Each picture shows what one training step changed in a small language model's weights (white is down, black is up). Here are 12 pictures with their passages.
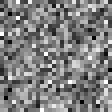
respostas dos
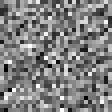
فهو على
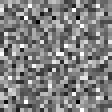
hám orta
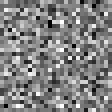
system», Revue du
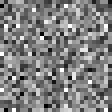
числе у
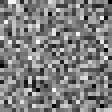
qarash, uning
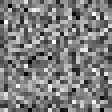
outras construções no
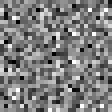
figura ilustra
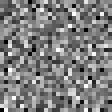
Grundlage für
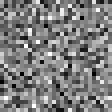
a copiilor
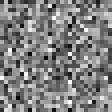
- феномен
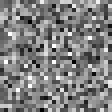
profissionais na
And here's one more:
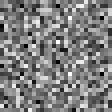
ifodalanadi —
